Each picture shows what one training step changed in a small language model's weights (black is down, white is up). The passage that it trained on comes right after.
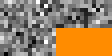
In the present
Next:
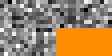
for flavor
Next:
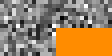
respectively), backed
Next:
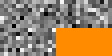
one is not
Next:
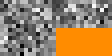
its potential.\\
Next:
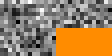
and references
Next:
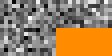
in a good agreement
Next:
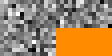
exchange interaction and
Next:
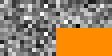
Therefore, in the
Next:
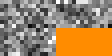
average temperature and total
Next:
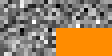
to every active
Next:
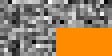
of the errors,
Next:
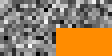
lines. The obtained
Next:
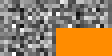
complex. The
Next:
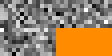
t$, and the
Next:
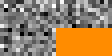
one (which corresponds
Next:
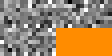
Scientific Research
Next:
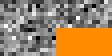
forward shock
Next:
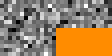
heat bath
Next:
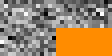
the problem have been
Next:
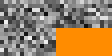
the reality of
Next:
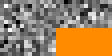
& TZ
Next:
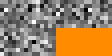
by birds
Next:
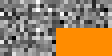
using the results of
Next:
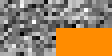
to the expression for
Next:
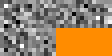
& NGC
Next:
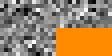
are effects from
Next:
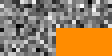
variations caused
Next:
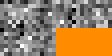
B and 10 with
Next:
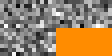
vertical static
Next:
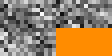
the interest in
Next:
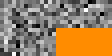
well as in experiment
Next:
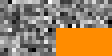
of the upper critical
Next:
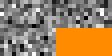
structures which have the
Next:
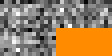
and compare our
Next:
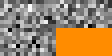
It therefore follows that
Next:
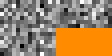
structure at Ma
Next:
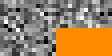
a momentum of
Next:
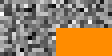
challenging to
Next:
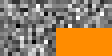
resonance frequency is
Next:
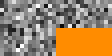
-1 after a
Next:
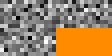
view of its
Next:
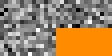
further step reducing
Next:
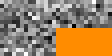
parameters viz.,
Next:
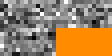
the mixing relations
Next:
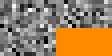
large value of
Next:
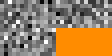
come from our
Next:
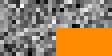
couple to the
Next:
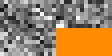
the loss at
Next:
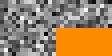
potential, from which
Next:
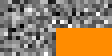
patch of
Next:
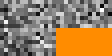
the complete result,
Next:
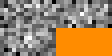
insights into
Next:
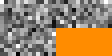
$a$ lattice
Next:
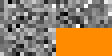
taken in measurement of
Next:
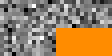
resonances even near
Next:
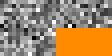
crystal: the
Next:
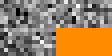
the apex
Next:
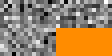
that there is no
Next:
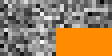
the lower layer's
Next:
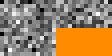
event and minimum
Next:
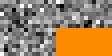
we consider that during
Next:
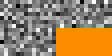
detailed experimental results
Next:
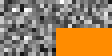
main results are:
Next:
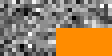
are presented in
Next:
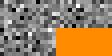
constraints given by
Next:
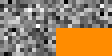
comparison to pp
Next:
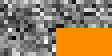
the calculations of the
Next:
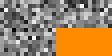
by Eq.
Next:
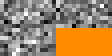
afterwards via
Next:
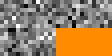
\partial f
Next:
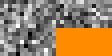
the limit case of
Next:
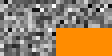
that the authors
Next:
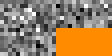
ago by
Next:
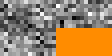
the theoretical description of
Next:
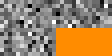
exposed population.
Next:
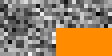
the inverse of
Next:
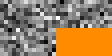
the border of
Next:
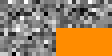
are ascribed
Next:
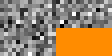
interactions between the
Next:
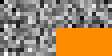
linearly polarized
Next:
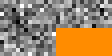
we have the following
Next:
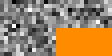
students needed to
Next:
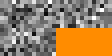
is conserved,
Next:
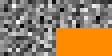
not linear so that
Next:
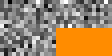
defense against
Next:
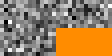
made nearly at
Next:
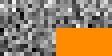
energy dissipated in
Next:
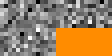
refer readers to
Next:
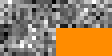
-- We thank
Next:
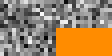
the initial neural
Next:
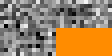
and filters that
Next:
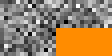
secondary production
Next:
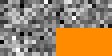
we plan to include
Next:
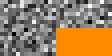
to classify
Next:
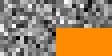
rather than an open
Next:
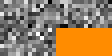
We review the
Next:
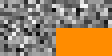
Several studies
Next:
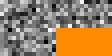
than those of
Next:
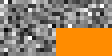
section, as one
